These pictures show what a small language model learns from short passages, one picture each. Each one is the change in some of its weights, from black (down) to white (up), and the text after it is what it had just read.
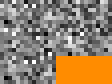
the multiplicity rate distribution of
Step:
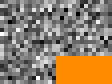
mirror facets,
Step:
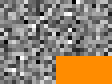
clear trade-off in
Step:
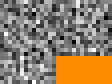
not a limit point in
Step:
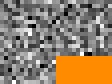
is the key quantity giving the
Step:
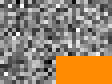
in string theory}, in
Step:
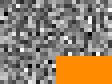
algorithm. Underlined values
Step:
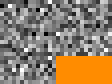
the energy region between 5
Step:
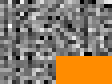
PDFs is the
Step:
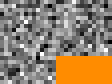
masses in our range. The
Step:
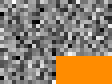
the parent D-sequents
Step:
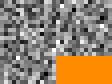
the simplest interstellar regions.
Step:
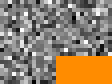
can be recovered in the
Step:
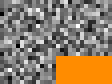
of B05A with
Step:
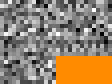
\equiv 0$ when
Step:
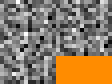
the frequency of the first
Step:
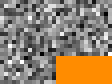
\Sigma$, we place an
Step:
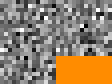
hard X-ray solar
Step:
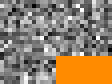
precision vector to its possible
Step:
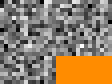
the exclusion from the pair
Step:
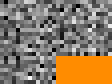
is a stretching
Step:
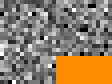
$\lambda$. Of
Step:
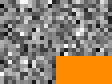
the case of interactive music
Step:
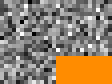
grain size of 0.05
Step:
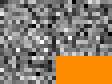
our methodology is that it was
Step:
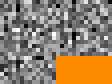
familiar example with
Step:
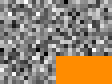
available; and the motion model
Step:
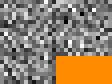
cases, namely that the momentum
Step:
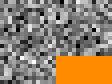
processing and implementation issues made it
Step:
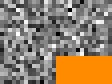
the Lorentz invariance of the flux
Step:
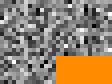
the appendices. We
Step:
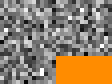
to local density fluctuations that do
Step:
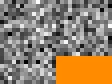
state of DBE,
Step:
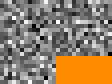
of the DM mass is narrow
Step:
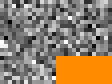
of the defective Pt
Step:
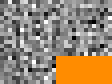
in their approaches and are often
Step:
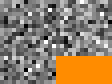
value for the Hubble constant
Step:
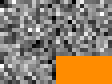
but results from the fact that
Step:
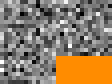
with $p=$
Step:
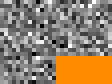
we assume that the system is
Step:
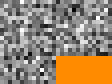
design risks in the system
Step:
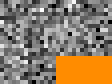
line indicates the sum of the
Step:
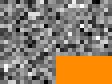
it treats spectral modes in
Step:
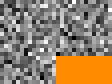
sizes. As noted, this
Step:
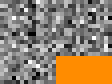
ascribed to hydrogen
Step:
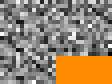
vigilance also
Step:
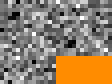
The PAG recommends
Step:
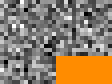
might be an IQ test
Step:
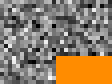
Casimir energy for a
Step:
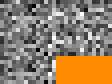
multiply each pixel and
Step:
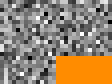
for a deformed system.
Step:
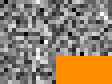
taking into consideration, aspects of
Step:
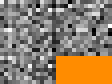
long-time limits for correlation
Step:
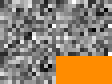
COS Design}
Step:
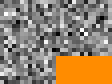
effort for the computation.
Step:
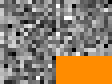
an aggregate rate close to
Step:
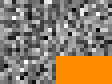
given by the sum of the
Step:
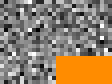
a compact star than previously estimated
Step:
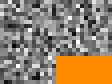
in $Y$ to the
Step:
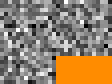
Third, the available data
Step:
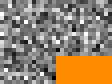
also over-plotted in
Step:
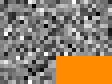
mathematically precise statements regarding
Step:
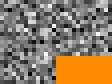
of \II, a more
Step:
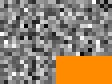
to monitor and steer
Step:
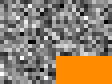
have no competing
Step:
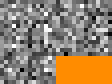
perturbations of the physical quantities are
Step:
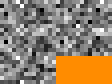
be discussed in detail, such
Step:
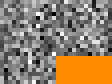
actions that may have misled
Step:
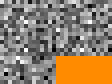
found. \section{The
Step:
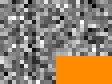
to be chosen in the same
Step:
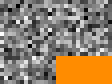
probability of the compound being in
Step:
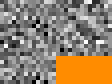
S}$ and the parameter
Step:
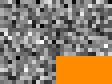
we can observe that the entanglement
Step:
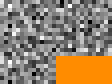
photons concentrate around the direction
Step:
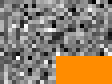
or the environment. Recording
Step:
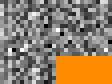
the evolution begins with a
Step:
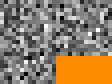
the prediction of radio frequency
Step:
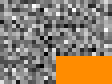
and $r$ against
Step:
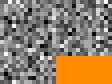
data is preliminary.
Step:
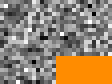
\Longrightarrow \Gamma
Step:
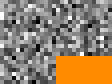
with the as the resolution of
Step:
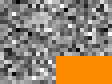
+ c + t $, where
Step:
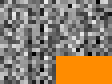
namely the sum of the
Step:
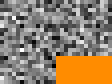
the Heavy Ion
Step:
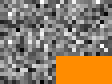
analysis of the 5-year
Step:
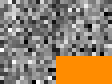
continuum and IRAS detections
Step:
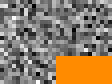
is used to calculate the velocity
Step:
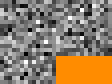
similar to the behavior of a
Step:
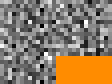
we summarize the relevant analytic
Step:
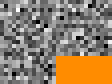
the $a$ and
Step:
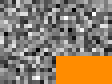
typically augmented with a
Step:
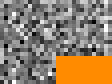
and then minimizing with respect
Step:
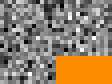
nuclear matter with pairing in
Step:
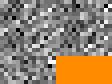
| H | By determining
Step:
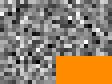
in the subset was further double
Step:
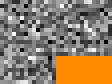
be a closed Riemannian
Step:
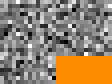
bilinear equation displaying
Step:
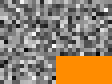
the effective path measure and the
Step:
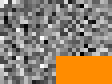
while the molecule number
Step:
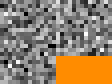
three regions with filling factors
